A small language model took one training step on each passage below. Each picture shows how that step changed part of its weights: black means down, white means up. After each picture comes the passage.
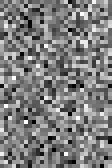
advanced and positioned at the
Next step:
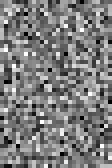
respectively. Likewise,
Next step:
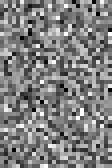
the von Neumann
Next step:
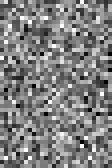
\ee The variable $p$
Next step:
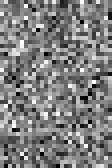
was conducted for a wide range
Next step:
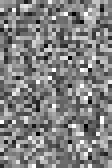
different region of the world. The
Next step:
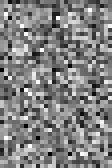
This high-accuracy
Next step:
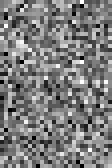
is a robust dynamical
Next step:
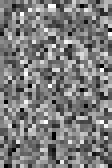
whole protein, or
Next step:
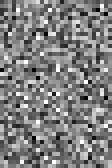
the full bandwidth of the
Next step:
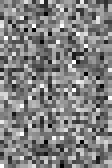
\affiliation{Institute of
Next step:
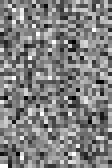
English language, with level of
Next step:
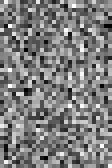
and $\vec j_l$
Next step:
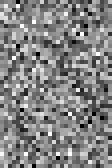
prevention of discrimination
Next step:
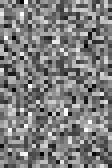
progenitors, but have
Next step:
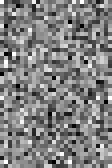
from decisions and actions by
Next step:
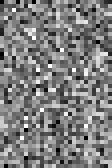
the governing equations, which
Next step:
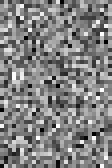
observations might reveal transient structures
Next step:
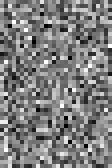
reported that for companies to
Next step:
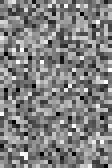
depend on $R$ but instead
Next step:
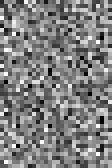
which the result is obtained. The
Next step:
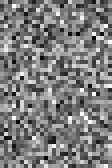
u_{e}$, the solutions are
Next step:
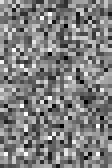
firm performance and its
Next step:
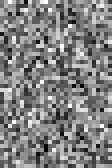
the National Academy of
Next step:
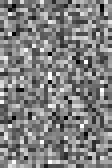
evaluation technique used to validate the
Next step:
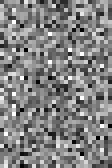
flap activated once
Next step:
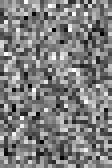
with his nephew,
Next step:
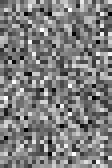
attitudes and values, and
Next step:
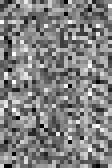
before its time, without any prior
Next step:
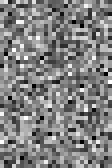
devices. Particularly
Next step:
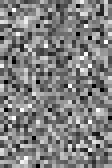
indicates the presence of standardized
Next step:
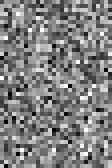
and relationships between different areas
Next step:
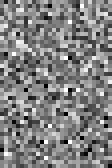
is properly powered to
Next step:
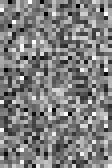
capital cost across the four
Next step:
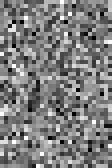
has boundary with metals skin
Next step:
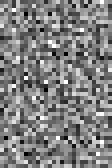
SAI of an LF
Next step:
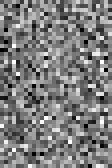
temperature of the solution for every 10
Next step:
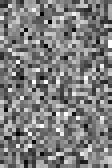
a new inflationary phenomenological
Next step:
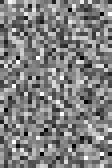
as a paradigm for
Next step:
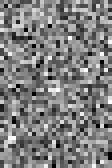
sample. 2. Using
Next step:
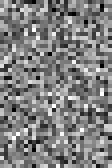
original}. In the second step of
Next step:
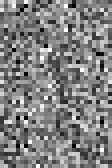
dimension j . For other dimensions,
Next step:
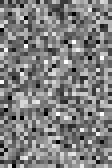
(IE) systems using
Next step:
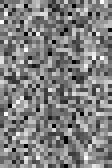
*Chemical Reviews*
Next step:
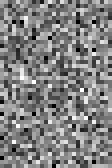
lead to disinterest. %
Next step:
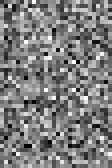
frequency, i.e.,
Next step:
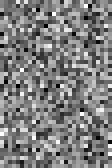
audiologists to suggest
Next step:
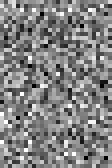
$\mathbf{m}$ are obtained
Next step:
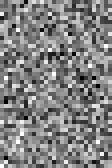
severely suppressed by
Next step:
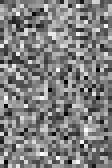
commands. Key performance
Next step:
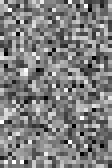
due to lack of facilities like
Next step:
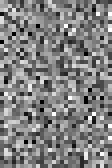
of Golder Associates
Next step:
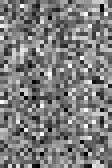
mode with a radiation wavelength of
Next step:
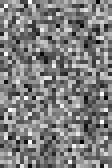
physical theory building consists to
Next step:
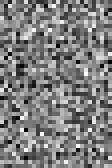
the numerical factor 3.36,
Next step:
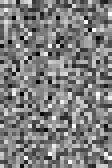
| UL2: I will
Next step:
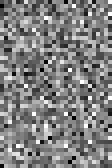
housing stock can significantly
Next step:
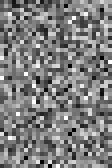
a electronic data storage
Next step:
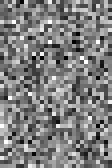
further reduction of the contamination
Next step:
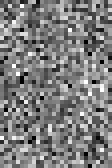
with a gas mixture of
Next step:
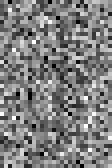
laser forming is being
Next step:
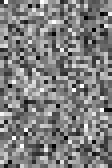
in planetary science, and
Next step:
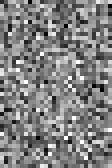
the VPF of mock
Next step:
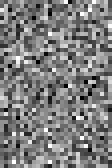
now limited and restricted to the
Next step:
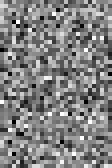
general worry about vacuum
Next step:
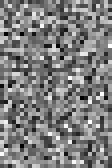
random sampling methods were used to
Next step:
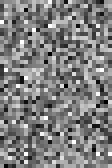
body, whereas CT is
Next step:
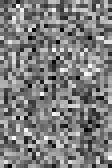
them. Therefore it is enough
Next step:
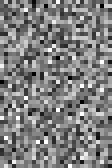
have not shown the SBS
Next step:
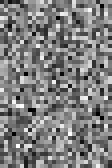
a new methodology for power performance
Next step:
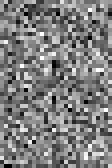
neonate include anxiety
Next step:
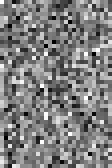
systematics and assess their impact
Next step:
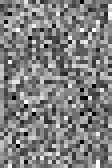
water reservoir through
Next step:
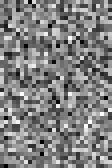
1,000 candidates were
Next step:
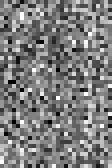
robust audit and
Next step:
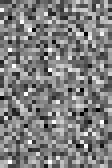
to introduce this special issue
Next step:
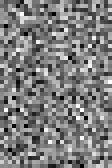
be attributed to the
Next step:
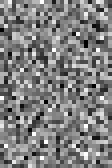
a range of everyday
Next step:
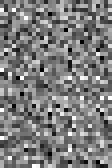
where $\gamma=\frac{\Delta
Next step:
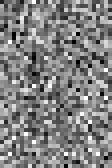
scale of the phase transition.
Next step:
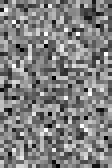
by any person living or
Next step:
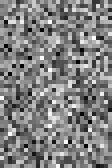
necessity for the mere
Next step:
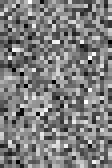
executed scripts
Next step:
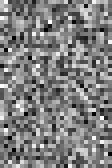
DCC's RDM service model
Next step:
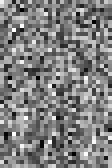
disaster literacy. One of
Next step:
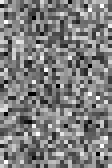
and also considering the relations in
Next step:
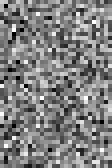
dissipation reduction under
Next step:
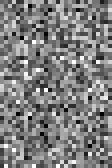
Electronic Engineering
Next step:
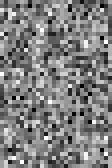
state interactions on the differential width
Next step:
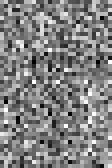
working dynamically by replying
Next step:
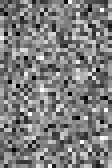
obtained by adding a spin chain
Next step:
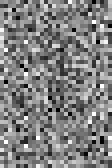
Normalized emission spectra of
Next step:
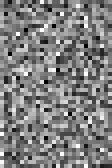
of forbidding negative
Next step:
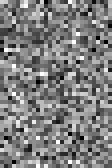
has been characterized geographically
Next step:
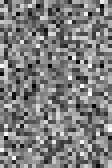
a background. We now turn to
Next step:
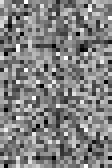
nosa przez
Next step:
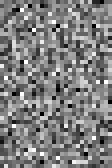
3. **Spectroscopic
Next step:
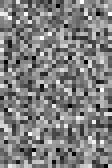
for $T_N$ in
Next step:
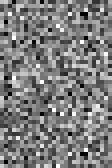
lowest state has a larger
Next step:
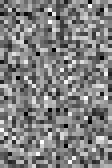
by charge stripes and
